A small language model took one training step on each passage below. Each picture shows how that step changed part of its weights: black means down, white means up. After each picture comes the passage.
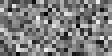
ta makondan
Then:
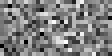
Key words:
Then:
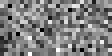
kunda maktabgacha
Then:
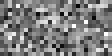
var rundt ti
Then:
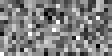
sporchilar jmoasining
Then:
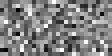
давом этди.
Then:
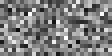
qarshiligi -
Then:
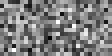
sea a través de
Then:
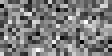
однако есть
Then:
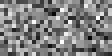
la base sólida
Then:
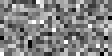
Âkif ve
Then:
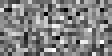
va uning soliqqa
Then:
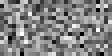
Development Students'
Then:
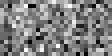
uchun korxonada faoliyatining
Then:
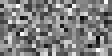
који шире
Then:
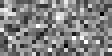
3. Entrée
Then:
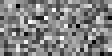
gelten. - Es
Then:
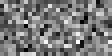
da pesquisa pretende
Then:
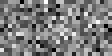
М. Ефективність
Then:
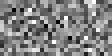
shakllarini ruhiyat
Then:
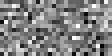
positif dalam
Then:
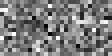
o‘quvchilarning har
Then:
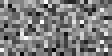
el nivel de desarrollo de
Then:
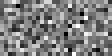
un système
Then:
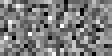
tasvir edilir
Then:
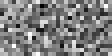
ser viabilizados
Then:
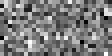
карток і
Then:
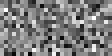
de agua y su
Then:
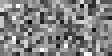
O, bütün
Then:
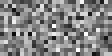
crinale della
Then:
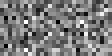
e caracterizar essa
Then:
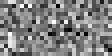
*Belajar dan
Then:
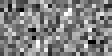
tespiti için
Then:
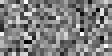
условиях вида
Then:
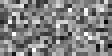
имеет свои
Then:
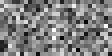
sus percepciones, valores
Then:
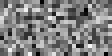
– dunyoni
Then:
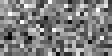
le grand écart
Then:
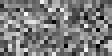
denominado como la
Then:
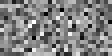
of Languages
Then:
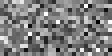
oyina kabi
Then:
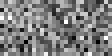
pemekatan dengan
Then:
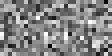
de la educación gran parte
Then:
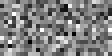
и инновации*.
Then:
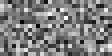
al igual en los
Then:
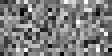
explicar el desarrollo de
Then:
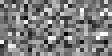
a los empleados
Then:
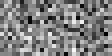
lo que impacta
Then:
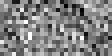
diversificação dos
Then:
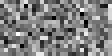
Ayol va
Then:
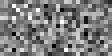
має бути
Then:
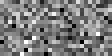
economy*. 4
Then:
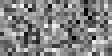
va davolash
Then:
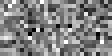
combinaison des variables
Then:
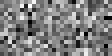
United States
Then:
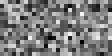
расходы —
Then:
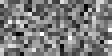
як створенням
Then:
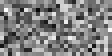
Sevilla <ul
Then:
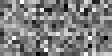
or disrupts social
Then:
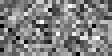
550 yilligiga
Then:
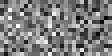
que puedan
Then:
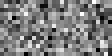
xos jihat va xususiyatlarni
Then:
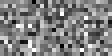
e consolidação
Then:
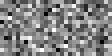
никак не
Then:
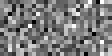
wat betreft
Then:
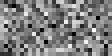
для отдыха
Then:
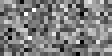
olish imkoniyati.
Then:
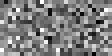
- moddasi bilan
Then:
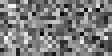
les réseaux
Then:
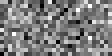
of such converters
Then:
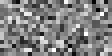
faoliyatiga oid
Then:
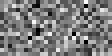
etmaydi boshqa din
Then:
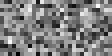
por intercambios
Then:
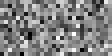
upah minimum
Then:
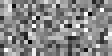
cachée* /
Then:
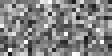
Carvalho compreende
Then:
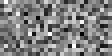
solutions qui se
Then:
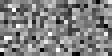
may be next
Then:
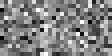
bo ‘lsa,
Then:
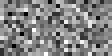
АМК с
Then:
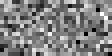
du FLE en
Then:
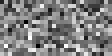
autores de cada temática
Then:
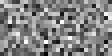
Marcos porque,
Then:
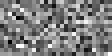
ijodiy, faol
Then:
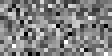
to analyze the activities
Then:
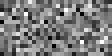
barcha ta'lim
